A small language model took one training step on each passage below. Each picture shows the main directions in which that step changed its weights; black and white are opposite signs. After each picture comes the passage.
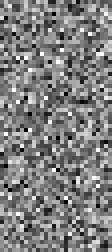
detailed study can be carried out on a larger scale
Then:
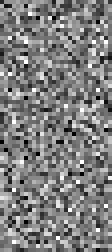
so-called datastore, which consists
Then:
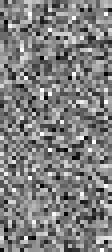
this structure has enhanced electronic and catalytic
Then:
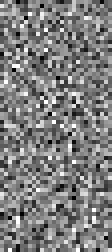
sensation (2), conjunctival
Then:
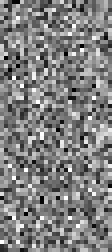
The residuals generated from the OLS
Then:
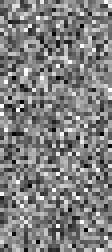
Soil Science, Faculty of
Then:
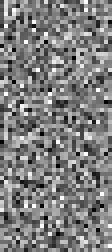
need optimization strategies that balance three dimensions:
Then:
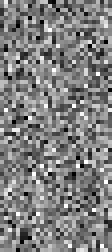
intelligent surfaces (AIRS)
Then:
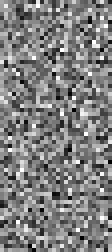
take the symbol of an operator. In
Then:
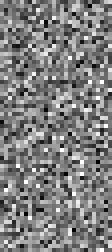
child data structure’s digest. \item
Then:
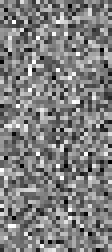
Shcherbakov R~V,
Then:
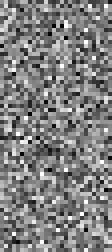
potential energy reference it is beneficial to subtract
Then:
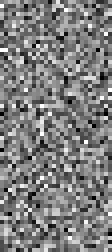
a silver bullet for good academic
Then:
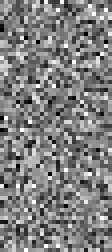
their calculation. In the present calculation, Cr-
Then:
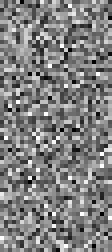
expected sensitivity. ATLAS uses the
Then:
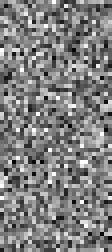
is 18-years-old or older
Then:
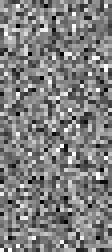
use of intellectual property rights in
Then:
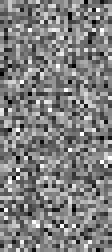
chains associated to discrete orthogonal
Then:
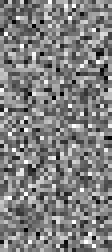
unbalanced, as the star emits a stellar
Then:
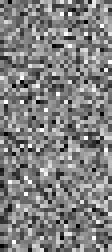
Harleen Grover¹,
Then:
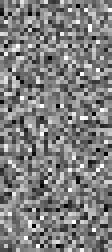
procedures were simplified and made it possible to cut
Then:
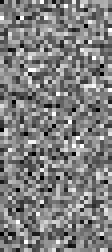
at Earth. The average intensity of this
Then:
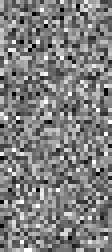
ones, while the states |S2> and
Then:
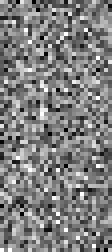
Sabatini, Proceedings of the
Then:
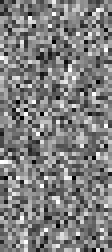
group, Gender, Loops,
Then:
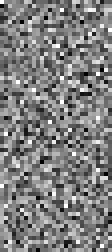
$\stau^\pm_R \rightarrow
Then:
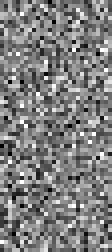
self-contained A room and
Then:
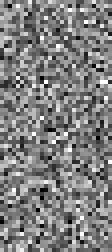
efferents in IHC region.
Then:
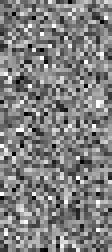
is involved in modeling the devices, particularly at
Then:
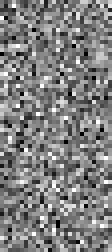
on top of it forming three steps of top
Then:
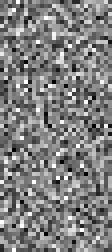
adhere to surfaces and are encased in
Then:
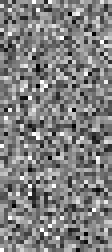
ghost propagator at finite temperature in the
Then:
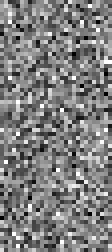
management of tourism industry for rural development
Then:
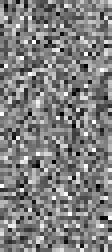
set up a constitutive model. In a
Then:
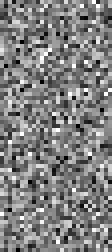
fundamental particle properties} \label{sec3} A
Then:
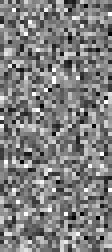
parameters that are statistically required. On the other
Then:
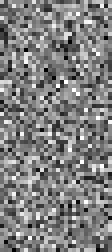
in the resonance parameters. This, of
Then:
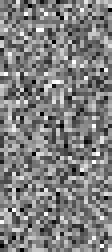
research on Mastering General Management is
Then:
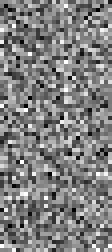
needed to compare the standard MERIS
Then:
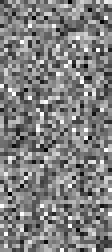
is for a 3\,G field, blue line
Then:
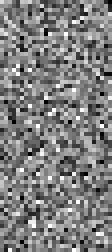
This expression is a direct consequence of two-dimensional
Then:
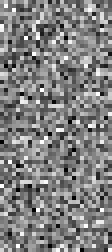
step length, all of which were assessed both
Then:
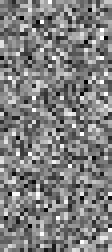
'similar' mass ratios $q$ and
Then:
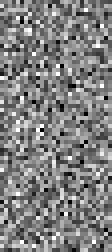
\caption{Topological descriptors obtained
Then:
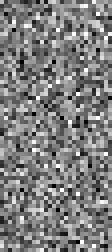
required in computing the predictive mean and variance.
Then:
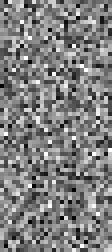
a desired stressor, such as a
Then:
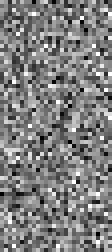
Excellence WFs Wannier
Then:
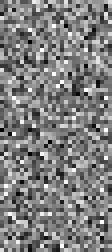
Pricing Membership is more open in
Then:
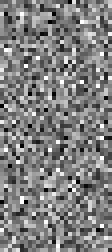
knew that a mark was waiting at the
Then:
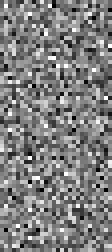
from various zoos across China and selected based
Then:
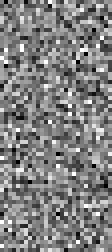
the validation of our results with compute jet
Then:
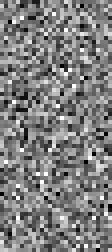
models derived from two popular classes of models,
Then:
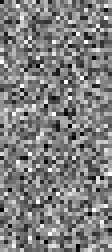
matrix - ρ^w : water density -
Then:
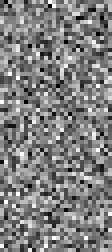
the effect on the mass produced by intermediate
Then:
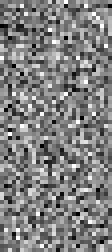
limit of the partial slip conditions and are given
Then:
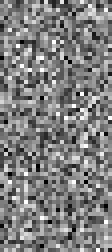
their appearance at work, they all confirm that
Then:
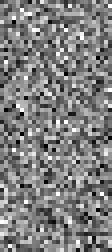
Results in (b) are for the SS
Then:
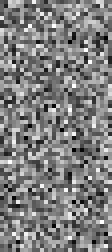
in the upper left corner. Contour levels
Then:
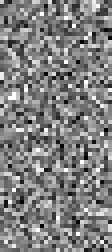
There is limited information related to the eye
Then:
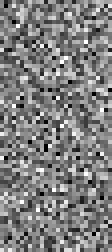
by the amounts of $^3$He
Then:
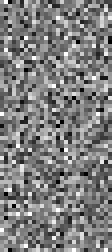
a reflector reconfiguration, to an operational
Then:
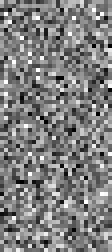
both level of usability Results show clearly that
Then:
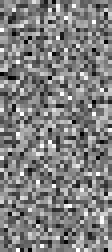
during the pre-pulse, the advantage
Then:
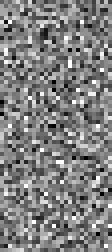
legend for each film. The inset
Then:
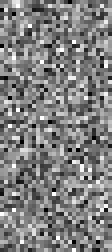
and other animals [2]. The
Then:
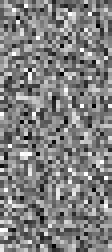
meaning that while many children are in school, they are
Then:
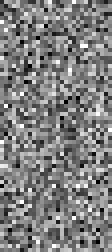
produces 3 band arrays Y, U,
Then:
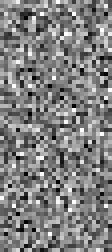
show that there is an immature,
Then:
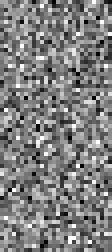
year (Bell, 2004). I feel
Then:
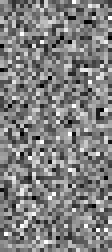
from this revision. According to my data the
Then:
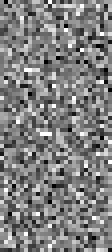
the swollen structure of sodium
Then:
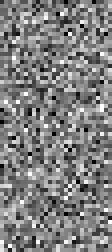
or just wait it out and let your
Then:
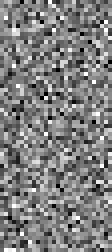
\begin{figure}[htp] \centering
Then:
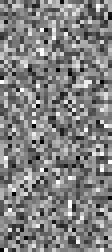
its number of electrons. **Figure 8**
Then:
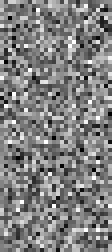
enough to make the decay rate $\lambda
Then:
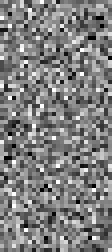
the firing of t_1 and ends at
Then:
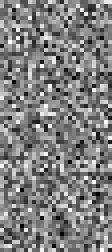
flows One of the most important functional features of a
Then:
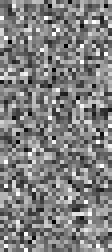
of finding the optimum epochs to represent
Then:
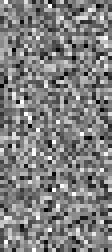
the radial (as well as angular)
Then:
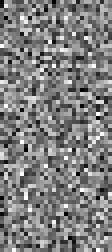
actually a 10-micron sample, while the
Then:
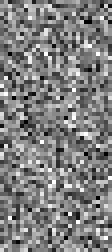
to the exit, where depending on the
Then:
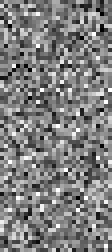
performance and longevity. These adversities
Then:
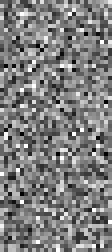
that is before starting treatment and at the end of
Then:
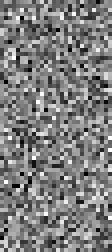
AdS/CFT geometries linking the dynamics
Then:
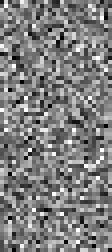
enhanced business independence of state influence and
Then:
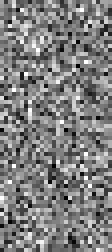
presented to the network, it relaxes to the
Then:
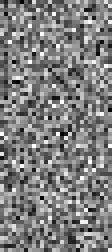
results of the $\mathbf{k\cdot p}$
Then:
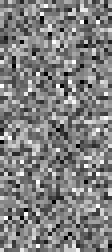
radius, the discrepancy with the observed
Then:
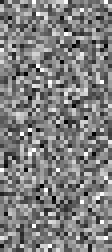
gases. Effective antibiotic
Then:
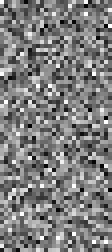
weight at about 85°C. RWC
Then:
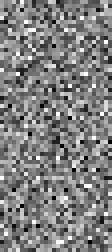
USA \\ \small $^{4}$Department
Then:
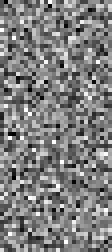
the target test temperature and, additionally, to
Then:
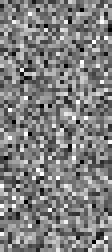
qubit. They are coupled via Raman
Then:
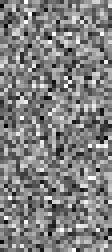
in the community touched the peak on Feb
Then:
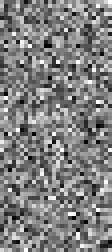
algorithm to determine user clusters on a regular
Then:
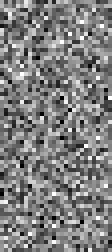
techniques in use for controlling bleeding
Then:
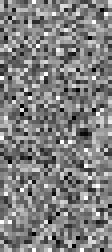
detected bursts are presented with response times of
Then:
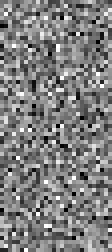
might be attributed to different radiation
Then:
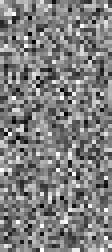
point of view of an effective theory, these effective operators
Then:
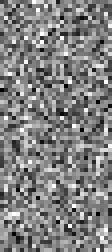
liver tissue of male common Asian
